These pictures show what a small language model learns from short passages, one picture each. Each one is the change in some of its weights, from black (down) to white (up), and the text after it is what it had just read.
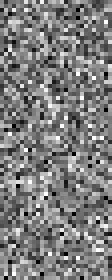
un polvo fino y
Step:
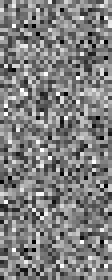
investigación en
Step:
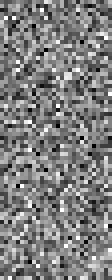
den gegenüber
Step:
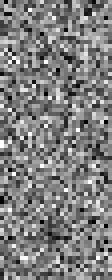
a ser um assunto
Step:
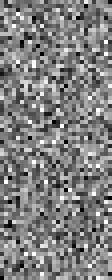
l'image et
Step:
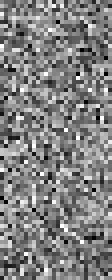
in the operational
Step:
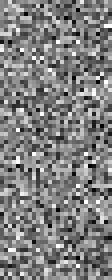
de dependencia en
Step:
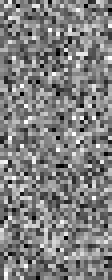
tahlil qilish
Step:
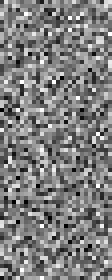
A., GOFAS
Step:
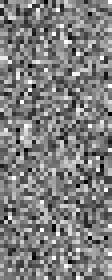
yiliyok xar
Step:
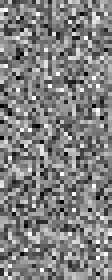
Portal INB
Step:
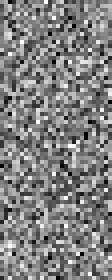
dan yuqori
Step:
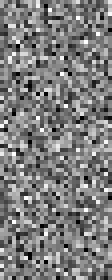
dental, consumo
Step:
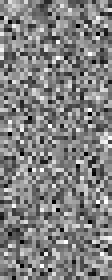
8. Depois de
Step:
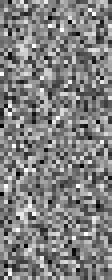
Ringan 39
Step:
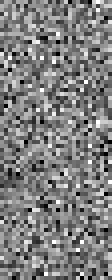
los sitios de
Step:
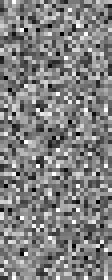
de excavación del
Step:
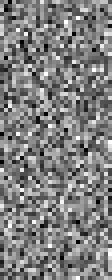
the technical
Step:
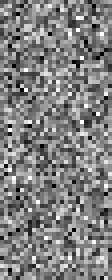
uchun subsida ham
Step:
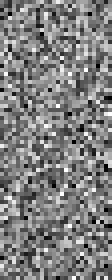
практик з
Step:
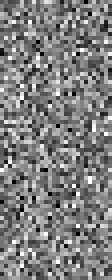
sociedade e
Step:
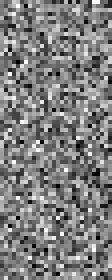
Московский и
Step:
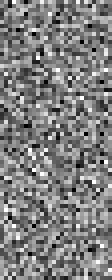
- 3 Zie Van
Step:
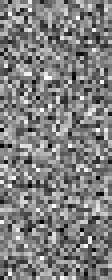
com ações que vão
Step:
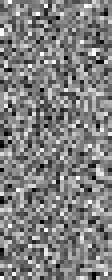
aos recursos
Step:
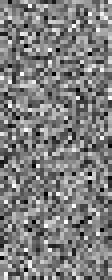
peixes foram
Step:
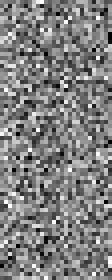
va *ijtimoiy
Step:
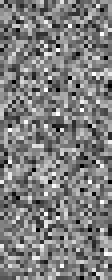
пряжи из
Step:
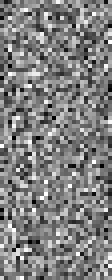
бу фаолият
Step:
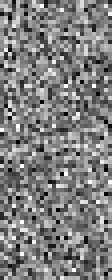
en medio de una
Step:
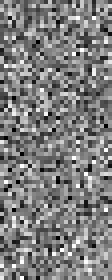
soient envisagées
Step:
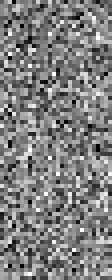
ve ROUGE
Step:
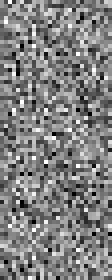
tipologia di
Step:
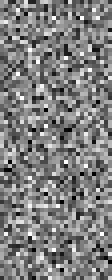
largo P.
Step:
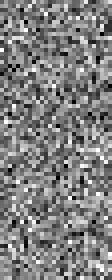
nerve activity
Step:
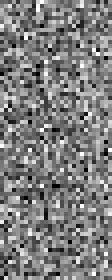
також операції
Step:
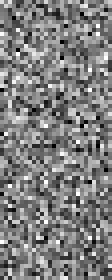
основной закон,
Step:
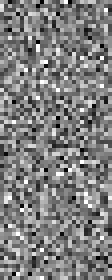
olarak kabul
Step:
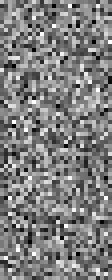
and production of a
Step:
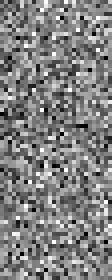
души всем
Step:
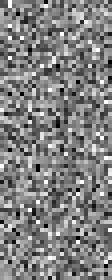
do Paraná,
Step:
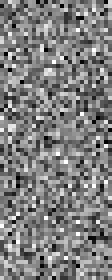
las tiene muy
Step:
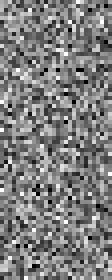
Raman, 13
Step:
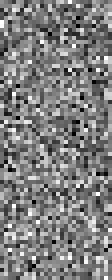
termini bilan ham
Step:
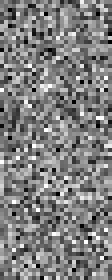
ustiga kishiga
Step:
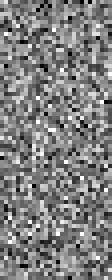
uvajanje in
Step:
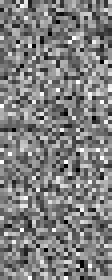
non heat
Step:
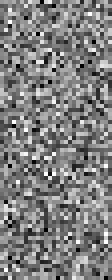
and predicted
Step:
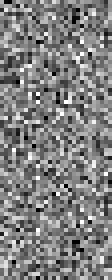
terdiri dari
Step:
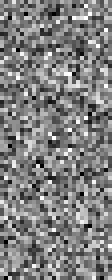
se expandindo
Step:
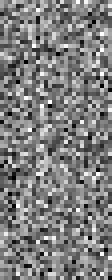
Legais da
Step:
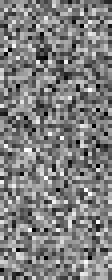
des operanten
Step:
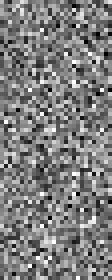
ciências na
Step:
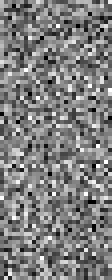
alat bantu
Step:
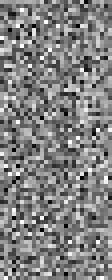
relevante também
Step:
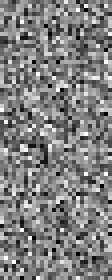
apabila donor
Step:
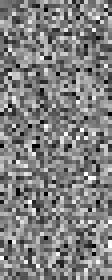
года .
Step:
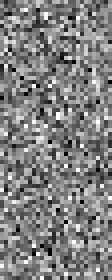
на переведення до
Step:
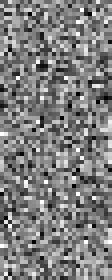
tashkil etish va
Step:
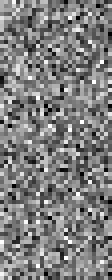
³ Kıta
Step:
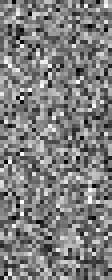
en profitant des
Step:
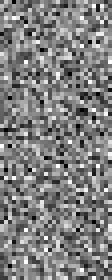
zaman. Dan
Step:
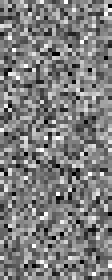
третий и
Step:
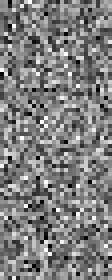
на их основе
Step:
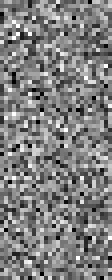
tulkin zarbasi
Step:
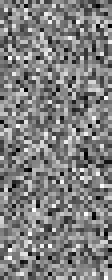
subsídios para
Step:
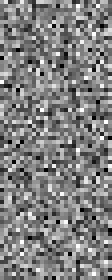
einen spannenden
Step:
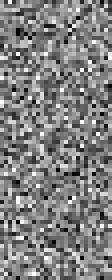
Uchebno -
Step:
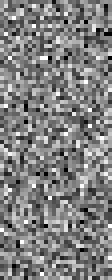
f. Mestrado
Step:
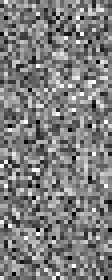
объекта и
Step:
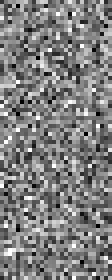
ognuno di
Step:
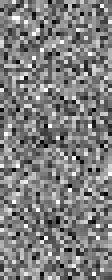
kelishuv va
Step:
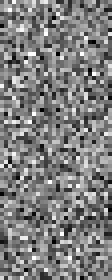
kattasini ismi
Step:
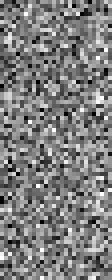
a permanência do
